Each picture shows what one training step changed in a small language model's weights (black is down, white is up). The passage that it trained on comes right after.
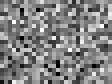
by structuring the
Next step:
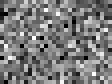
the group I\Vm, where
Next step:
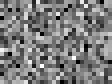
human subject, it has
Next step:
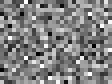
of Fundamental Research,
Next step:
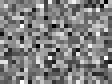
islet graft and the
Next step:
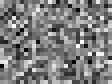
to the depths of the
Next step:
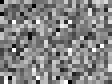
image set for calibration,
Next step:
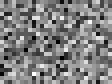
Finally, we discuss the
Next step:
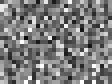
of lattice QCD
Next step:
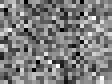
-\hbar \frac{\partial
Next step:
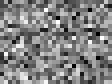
We thank Ctirad
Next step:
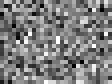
that for the two concurrent
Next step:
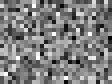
tackle this difficulty
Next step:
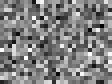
are required for evaluate them and
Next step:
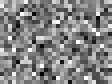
smectite, and
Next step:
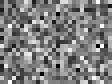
from the numerical calculations for
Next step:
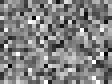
the control of a frequency parameter. The
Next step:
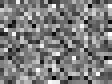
responses of those two
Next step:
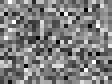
and interpolation techniques.
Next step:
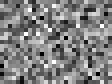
2 error for some of the
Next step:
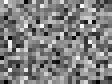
several cells around the
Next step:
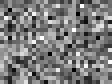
much lowered value of
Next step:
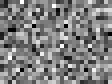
and nonlinear terms, this
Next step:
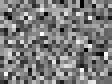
the acts of daily
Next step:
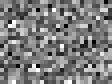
the 21cm line. Any
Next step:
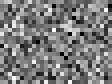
us. According to this
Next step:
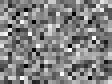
would lead to a complete study of
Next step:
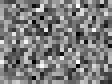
axis of figure
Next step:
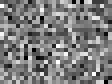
subset A of Y .
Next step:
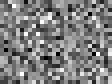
Waveform Design",
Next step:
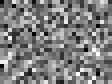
to the rest of the system.
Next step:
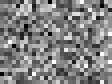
one of the most inclusive in
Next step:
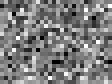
independent views of the
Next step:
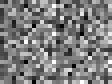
the similarity of the two
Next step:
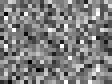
adding and subtracting a
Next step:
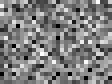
in the absence of any
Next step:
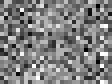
must be satisfied
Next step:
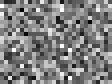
this is precisely what
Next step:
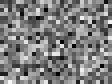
expansions by $\alpha$,
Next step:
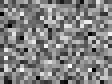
a dinitroaniline
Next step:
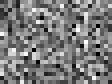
dot can vary by
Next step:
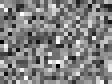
add further uncertainties to the values
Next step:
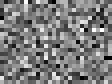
of inputs and the production
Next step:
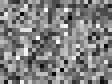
renormalization corrections to
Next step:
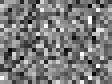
\caption{CMDs of
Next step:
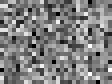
is obtained from solving the following
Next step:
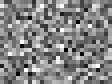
data mining technique is time
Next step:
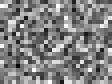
organic seed is likely
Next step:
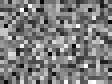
a class apart whom from
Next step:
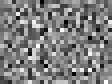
HIV affects all
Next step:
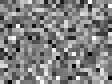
varies. This method is found
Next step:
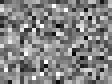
outer halo is
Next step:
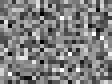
Three oil-producing
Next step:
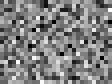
around the subject's non-
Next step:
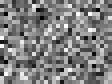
than *multiword
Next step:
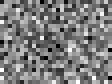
and $\Sigma$, so that the
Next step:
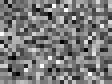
of rules that gives a
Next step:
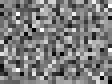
situation based on the
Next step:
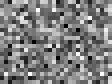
to heal diseases, and
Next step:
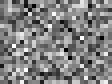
Race, Ethnicity
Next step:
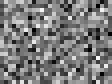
draft preparation,
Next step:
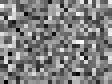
cumulative impact on their
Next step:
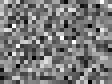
cool. After which it was
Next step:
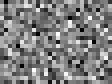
with *M. bovis*
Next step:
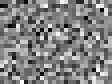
left. The snail was
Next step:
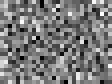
the LS method and the standard
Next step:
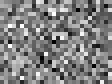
and open information from the closed
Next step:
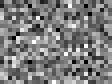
interaction $U$ ($U'$)
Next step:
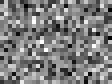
an RMSE value of
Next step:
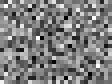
a stationary point of action
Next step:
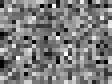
to provide insightful and
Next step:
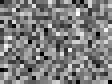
there any correlation between longitudinal
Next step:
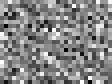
(C \sqcup
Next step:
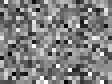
determined. Phase
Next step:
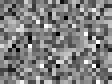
point gives rise to a
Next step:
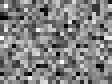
amenities available using
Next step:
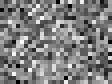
allow for both \scarlet
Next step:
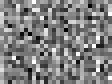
- wireless communication, -
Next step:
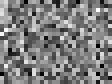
QSO, including the effects of
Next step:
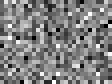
but employ very large model
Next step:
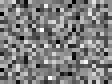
in a Challenging
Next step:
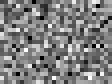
algorithms and NDVI
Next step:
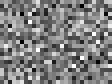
its conservation. While
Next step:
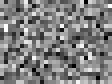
and victim interrogation
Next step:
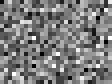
year, 1 to 4
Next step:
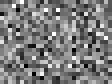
ved høyere
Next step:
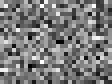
current of the stack,
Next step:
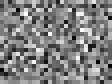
physiological functions.
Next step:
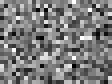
surely pave the way
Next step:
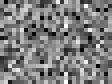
Here, we consider a disk
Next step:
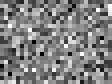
so the formulas and results are
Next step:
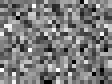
Account name and
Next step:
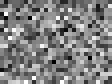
abundances measured in the
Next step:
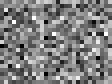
detectors. \\ This work
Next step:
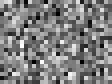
How To Cite This
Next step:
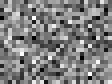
and they may learn better
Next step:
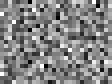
while pumping.
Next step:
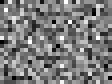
, which is related to changes in
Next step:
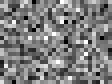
data by fitting the error of
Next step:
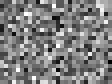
to leverage Zarr within the
